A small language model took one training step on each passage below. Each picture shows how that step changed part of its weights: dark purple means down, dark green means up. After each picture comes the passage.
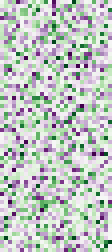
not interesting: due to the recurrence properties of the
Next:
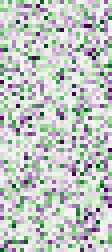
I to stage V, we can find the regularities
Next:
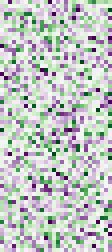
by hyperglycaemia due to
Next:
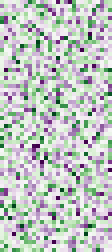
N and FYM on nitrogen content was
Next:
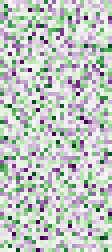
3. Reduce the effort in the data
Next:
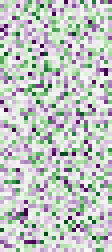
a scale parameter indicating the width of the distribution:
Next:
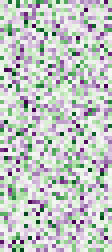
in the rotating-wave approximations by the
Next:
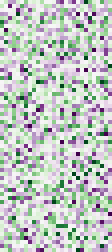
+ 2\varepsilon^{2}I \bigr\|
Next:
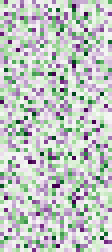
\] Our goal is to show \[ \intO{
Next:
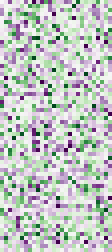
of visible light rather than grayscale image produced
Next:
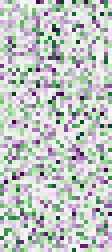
\chi)$ by adding separate control over a top layer
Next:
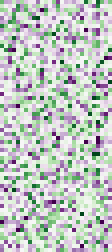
follow. Despite demonstrating a remarkable
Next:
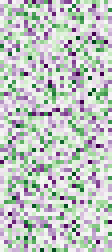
of energy). An important parameter is the level of solid
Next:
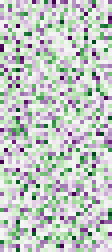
self-interactions and leads to a pressure term that
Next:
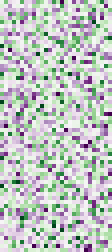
\leq O(Z). \end{equation}
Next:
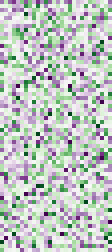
and there was no significant contribution between resource sharing through
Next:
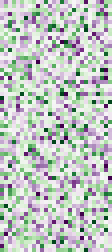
0 & 1\end{array}\right)$, and
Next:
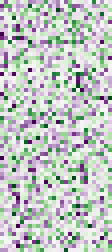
orbits for a 4-dimensional harmonic oscillator having the
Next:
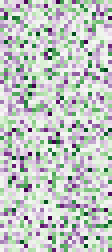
with measles complicated by macrophagic
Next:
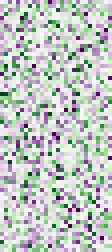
with compact support in $A(\varepsilon',b')$
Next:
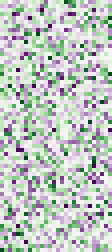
and provides access to marine biodiversity occurrence
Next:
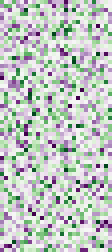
optimizing procedure. These figures can not be plotted
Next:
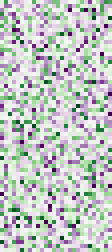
Inserting a single sp[3] defect
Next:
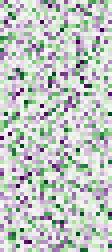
variation S(x), $x_M$ can
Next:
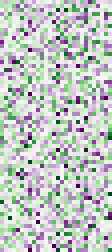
21cm across 9cm thick 38cm tall
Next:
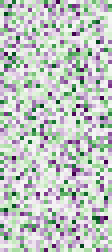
last one the destination state. For presentation
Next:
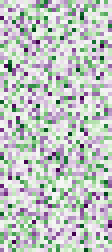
role in many aerodynamic applications where the
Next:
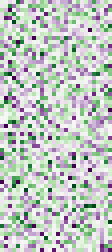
facilities physically accessible to citizens in
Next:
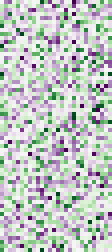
\Ref{f=psi2} are equal.
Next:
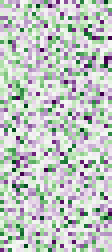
the big cell and $\bar{D}$ the
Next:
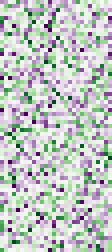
*primitive*. This material can be found
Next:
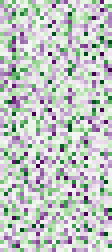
demographic representation across the sample of 300
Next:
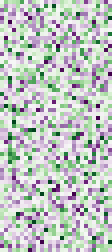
*Proc. Natl. Acad.
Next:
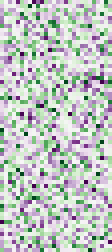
to satisfy the $\lambda$-chain condition.
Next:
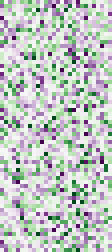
different algebraic equations that are generally nonlinear such that, if
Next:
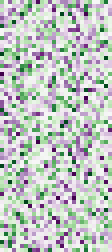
been like that. I think back and people need to
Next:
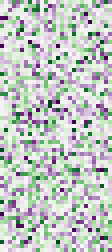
only this form will act as homogeneous catalyst.
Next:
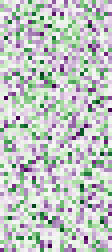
a "dark~era" as far as optical
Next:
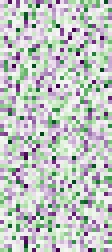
in all the cell lines than the aggregated
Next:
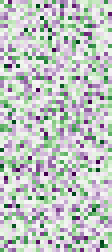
support the humanness. The purpose of the
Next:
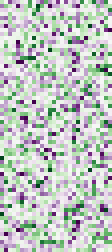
the local edge gradient magnitude and one estimating the edge
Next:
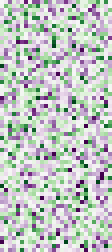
of this estimate. Thus, the CL segment
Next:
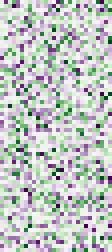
gamma-ray spectra \cite[see
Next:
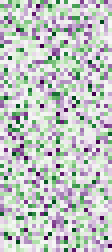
the coefficient of $S^n$ in Eq
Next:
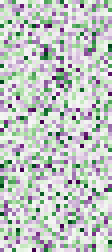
al. 2008) Gadchiroli district
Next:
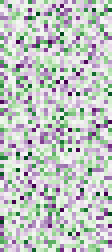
constituents influences beauty quarks.
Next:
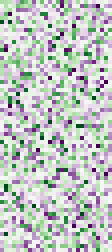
R^X$, let $X_\Gamma$ denote
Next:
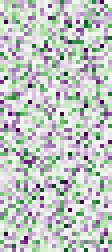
C \cos(px)$. We consider the two
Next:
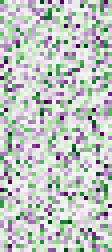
elseif y>55 u=y;
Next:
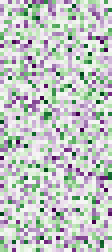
of the optimized system. Table~I represents the numerical
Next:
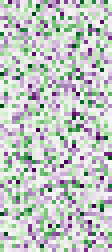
the unique polynomial $h_I$ such that
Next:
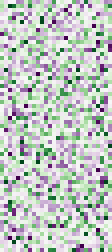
mode (DeBoer 2004; Tarter
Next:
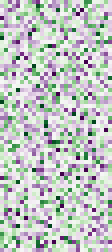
existing densities, say $g(\theta)$, replacing
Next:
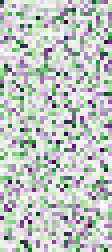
Extraction squared load Rotation squared load
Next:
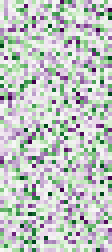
Disc and Stellar Radial Mixing on
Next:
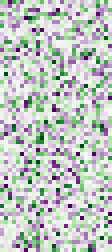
to LIIF} \begin{nota}
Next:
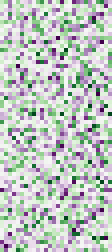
\hookrightarrow M$ with the filtration of
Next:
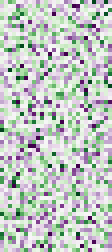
here a tentative orbit for a sample of 100
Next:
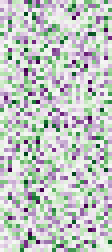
in all, conflict theory argues that society is
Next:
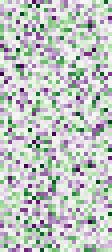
to ensure local availability of facilities and
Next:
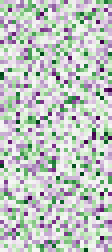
equal to~$1$.\footnote{This definition is
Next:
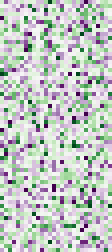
wavenumber indices should not be confused with
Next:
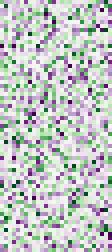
hopping amplitude, the relative rotation of the electric
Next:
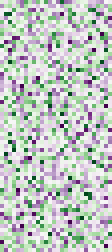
Type 1: coracoclavicular
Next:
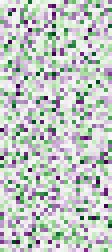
be relatively co-prime to ensure a maximum number of
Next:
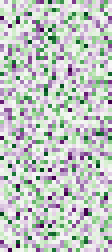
u_y(\lambda))$ with strip condition
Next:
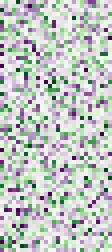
from 1981 is given. \end{abstract}
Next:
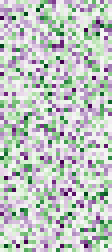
problems and challenges during Covid-19
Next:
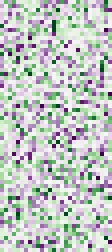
see that $\phi(S_I)\subseteq
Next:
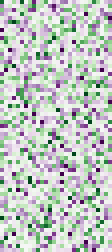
fine tuning in order to reach high accuracy.
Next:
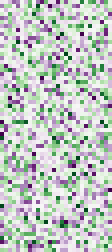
the flow $P^t$ then from the definition
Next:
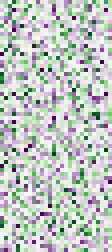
strategy showed that the high yielding of the target compounds
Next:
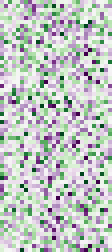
small extent. Regarding whether culture-related
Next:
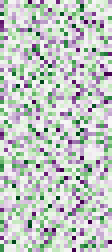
**research questions**: - I.
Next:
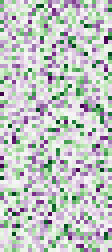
a successful adoption. INDEX TERMS
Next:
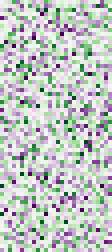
system there is only {\em one independent} coupling,
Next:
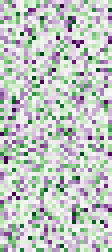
Association (LISA – Local
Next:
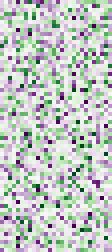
in Figure 7. It is made of two
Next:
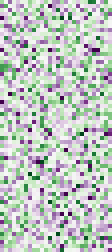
those independent sets in $H_{1,\ell}$
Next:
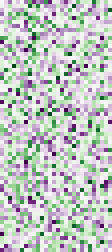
of partitions increases. Notably, for all
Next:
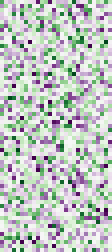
been shown by a few recent studies. HAMNO
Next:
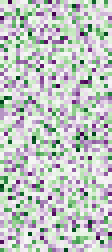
by requiring R to publish novel patterns in publicly
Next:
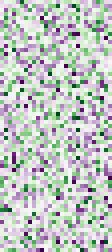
discussions the following recommendations were made: - i.
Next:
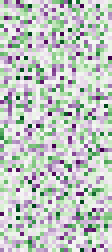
chicken could accurately be used to predict
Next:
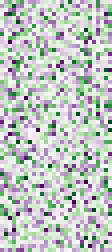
Hubbard model\cite{ko93}, there
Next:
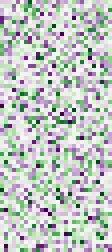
is equivalent to saying that these states can be expressed
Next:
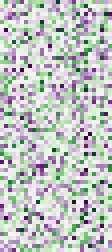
q\bar q$ events. We consider events for
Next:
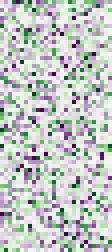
is only for one sublattice where sites on one
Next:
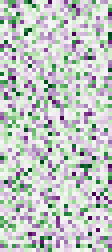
translation exercises are perhaps the most common
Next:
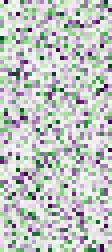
- \avgrateM_j \right)
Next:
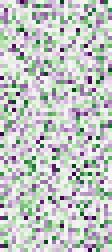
I guess the answer should be negative, but I
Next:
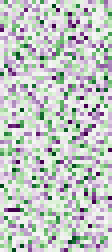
thus $\partial \Pp_{\min}^\alpha
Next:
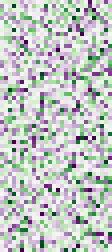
The new paradigm (in chemistry)
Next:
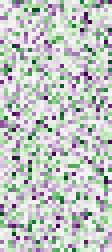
only a small portion of the minimal free resolution
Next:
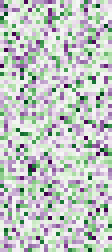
We estimate the monochromatic luminosity at
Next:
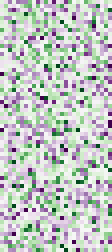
as hyperglycemia, are a major
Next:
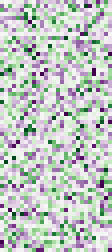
framework and we estimate it to be a factor 2.
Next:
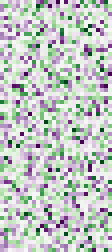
the prediction $y_n$. However, this is
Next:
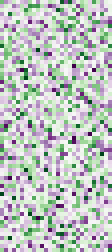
properly extract the LHC limits on this model
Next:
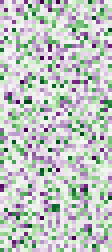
$G$ and a maximal abelian subgroup $A$
